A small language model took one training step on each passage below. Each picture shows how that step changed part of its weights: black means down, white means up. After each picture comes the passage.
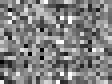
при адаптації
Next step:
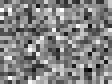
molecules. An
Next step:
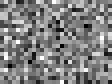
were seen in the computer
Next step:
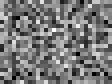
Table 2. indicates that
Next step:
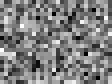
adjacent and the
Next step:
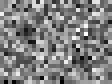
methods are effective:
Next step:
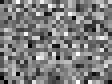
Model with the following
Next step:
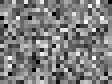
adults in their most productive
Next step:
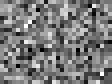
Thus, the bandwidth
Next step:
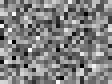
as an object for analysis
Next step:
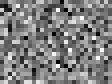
an initiation taking place
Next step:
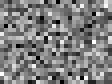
decreased after CM.
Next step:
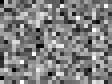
wash-out process is the
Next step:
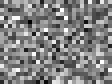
asosida milliy
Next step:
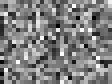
головне –
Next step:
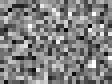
deviation and compared between
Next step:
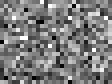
supervisor: there are
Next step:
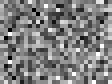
and S7 Table).
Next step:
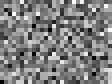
prohibited except
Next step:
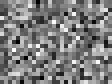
lozim, katta
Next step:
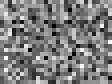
this paper exposes us
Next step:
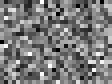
inversion symmetry of
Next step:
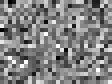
rare congenital
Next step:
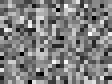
settings on the control system
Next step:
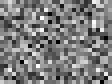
higher excitation states.
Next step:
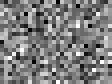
sugar production of
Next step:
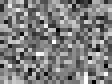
length the atoms
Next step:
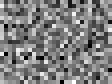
habituated and
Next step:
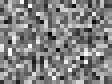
atoms involved in
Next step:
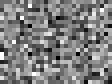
GEs for the XY
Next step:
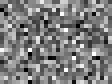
spherical shell
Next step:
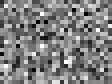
E. An integrated approach to
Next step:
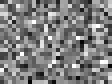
the type of the host
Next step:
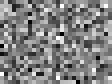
ed. Canoas:
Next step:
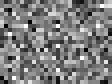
of two parts, which are
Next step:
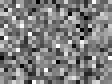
we describe the electronic
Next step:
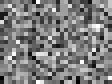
the different fractions. The
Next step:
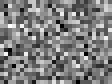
such as DSL,
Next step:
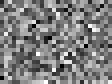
a behavioural experiment.
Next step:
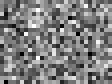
RAN among multiple
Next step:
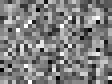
the intense band
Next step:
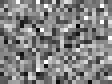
pour leur part,
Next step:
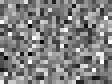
morphology and Gram
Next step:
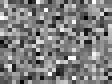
detected power transfer is low
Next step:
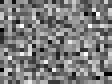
dimers parallel to
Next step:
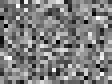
simples consultas a una
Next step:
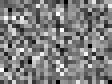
and corresponding stresses between
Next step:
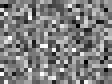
all taken at zero
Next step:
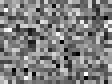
dynamic viscosities
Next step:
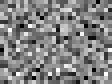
– falsafa
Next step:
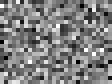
stability and lipid
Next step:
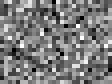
gengival, onde
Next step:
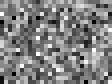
testing. Fig. 8
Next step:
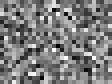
monostatic radar
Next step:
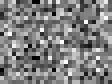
з інституту,
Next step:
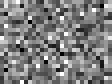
\langle h \rangle)
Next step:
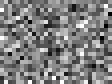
tendentsiyalar; -
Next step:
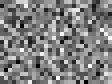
and J. Liu,
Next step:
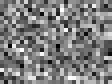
and $Dist$. It
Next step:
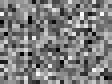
influencing factors of
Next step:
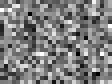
the relevance of
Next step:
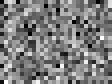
hypergeometric functions
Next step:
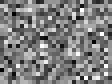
toplamda dört
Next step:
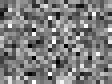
clearly separates the
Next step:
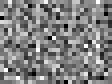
з підготовки
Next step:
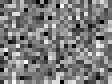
to alcohol and
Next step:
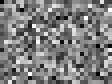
throughout the
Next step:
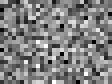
Faults in Rotating
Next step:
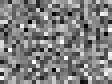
Vancouver Island
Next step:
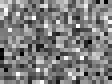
was, the smaller preform
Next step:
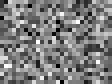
when the signal cross
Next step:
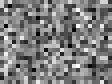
Inicialmente, o
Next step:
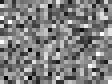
of Magnifera
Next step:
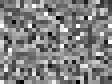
mother named
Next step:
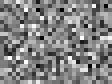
nicht invasiv
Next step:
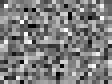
extensive literature
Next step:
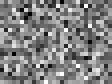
answer is:
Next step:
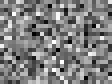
implemented with a conditional
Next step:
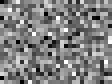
panel (a)
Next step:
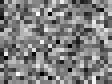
applications. Upper
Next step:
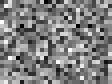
application de ce mode
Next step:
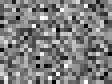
for the years to
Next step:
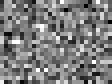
the computation of black
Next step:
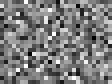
target among all the
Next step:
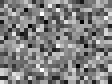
i.e. it results by
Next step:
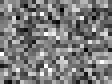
of that paper, we may
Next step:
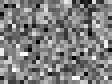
effects on calibration on
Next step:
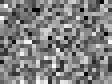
30 December,
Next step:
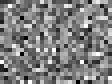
the spectra at four
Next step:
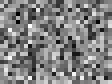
media addiction and
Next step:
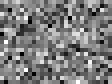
spacing (dotted),
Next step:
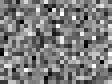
Ligerio, F.,
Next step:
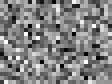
бу даврга
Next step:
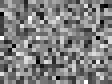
cultures, the existence
